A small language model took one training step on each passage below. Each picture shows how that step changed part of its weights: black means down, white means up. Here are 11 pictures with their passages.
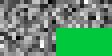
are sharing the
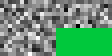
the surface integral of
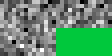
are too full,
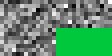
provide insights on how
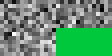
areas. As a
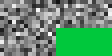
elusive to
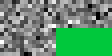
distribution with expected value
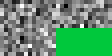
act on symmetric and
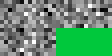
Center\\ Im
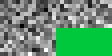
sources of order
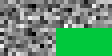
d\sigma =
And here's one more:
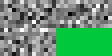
It is available for
